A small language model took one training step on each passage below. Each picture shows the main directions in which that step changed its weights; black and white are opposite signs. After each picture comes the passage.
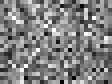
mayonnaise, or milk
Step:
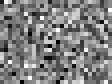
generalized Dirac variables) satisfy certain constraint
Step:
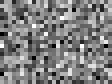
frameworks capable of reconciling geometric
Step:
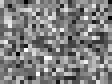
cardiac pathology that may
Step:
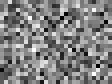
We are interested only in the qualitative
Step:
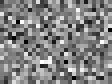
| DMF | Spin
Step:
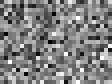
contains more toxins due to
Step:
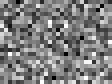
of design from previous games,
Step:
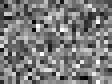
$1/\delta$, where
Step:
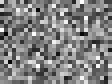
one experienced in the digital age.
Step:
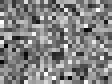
for composite web service discovery but
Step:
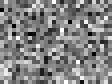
it receives Ho.
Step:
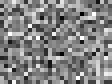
for the experiments are symmetric and positive
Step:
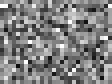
Nong Bua hot
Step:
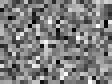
of the functions $\psi_{+}$
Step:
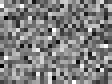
registers a pulse.
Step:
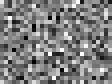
toward interpretable, data-driven
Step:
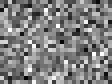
the wave superposition manifold
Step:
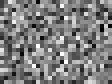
f_i} \quad
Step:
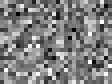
YAML document describing progress of
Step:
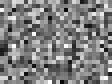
as the frequency distribution of new
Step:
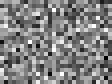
much as possible through carefully designed
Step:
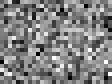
is forecasting the activities that
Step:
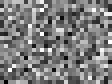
in the last decades of the
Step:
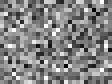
be cast in terms of the
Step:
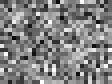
\mum), for a total
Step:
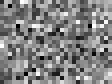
need to be done and requires certain
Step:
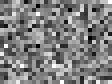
cost of seawater, chemical
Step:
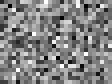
coronaviruses seen
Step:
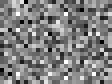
and women's empowerment are
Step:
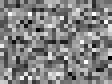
humans is less frequent and
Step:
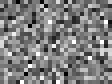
in order of magnitude because small uncertainties
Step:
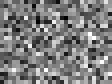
parties is up for debate
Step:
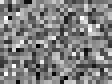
issues with novel obstacle
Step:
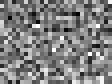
for low values of $\tau$).
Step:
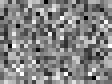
We then go through this model again
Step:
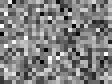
mark size=4pt]
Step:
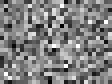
we shall consider from inflation to the
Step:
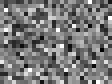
und Forschung,
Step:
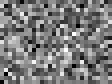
malloc (strlen
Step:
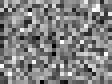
the LISM comes from measurements
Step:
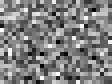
rate of the reaction has been
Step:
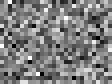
tape laminates ($<
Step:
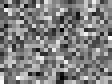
detectors, which may arise from jet
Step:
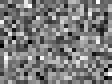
was found to be most dominant
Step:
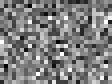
a scalar field as \beqn
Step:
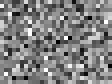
and international stakeholders such as the
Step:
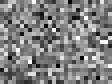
opinions were mixed. While
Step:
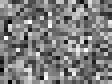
with radius $r$ from discrete
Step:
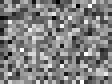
composed of all the players of
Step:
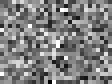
emission in the SMA spectrum from
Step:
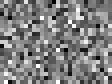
topological characteristic of the manifold that
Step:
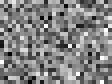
into structured SPARQL queries
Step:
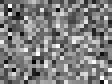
the entire history of mankind
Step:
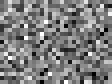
\affiliation{Center for
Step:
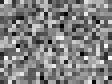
varies between observations. On the other
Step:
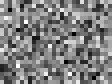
sale of a standard call option
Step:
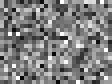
in RQ AGN. The
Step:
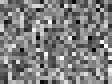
in Karachi,
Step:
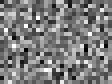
the formalism could be extented
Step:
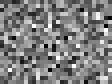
through the drive elements of the
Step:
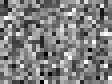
DEVELOPMENT OF
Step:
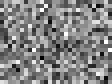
in the infiltration
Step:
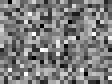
nuclei, since we restrict
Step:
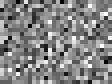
of these variables maximizes company
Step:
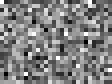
the layered superconductor may be
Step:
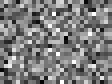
number of acts of which the
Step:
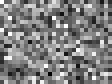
that NC NSI have a
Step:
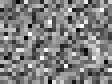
of dejection in the host
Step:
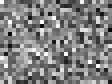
have been conducted to assess the skills
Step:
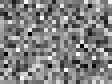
that instructional content and methods are
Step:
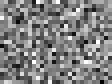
strategies Covalent network in
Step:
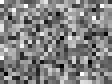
E : **E**diting
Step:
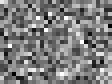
y_i y_j
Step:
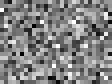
criteria. The study also concluded that
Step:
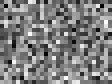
in Gianguzzi et
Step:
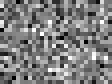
of *Trichoderma
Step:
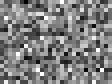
admits This provided the much
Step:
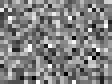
the strip, $K$.
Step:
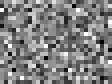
the numerical values of $\hbar$
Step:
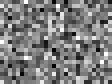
to do. Hoping that
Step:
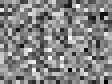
the LLM without blocking the main
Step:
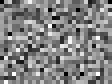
volume; mRS – modified
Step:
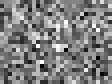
educational contents were presented either in
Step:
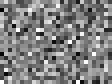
of 77 per cent. The
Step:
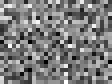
one can construct a MST for
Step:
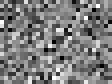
for mismatch of 3% between
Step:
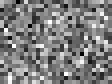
of curvature of 1 m and are
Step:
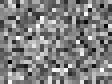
$f$ denoting the numerical
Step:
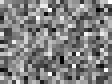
7) resembled that
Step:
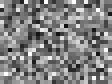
of educational institutions for further work with
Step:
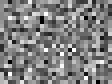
radiative $E \rightarrow
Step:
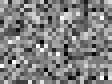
algorithm, it used the numbers instead
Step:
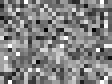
reconstructed mathematically from attenuation
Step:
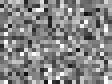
by the buck-boost
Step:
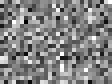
the Medical University Varna
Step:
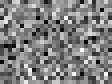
only amplifies the base shear
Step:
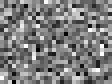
good medium for copyright issues
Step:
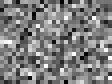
is set to integrate most of
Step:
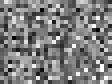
possible. For example, in its
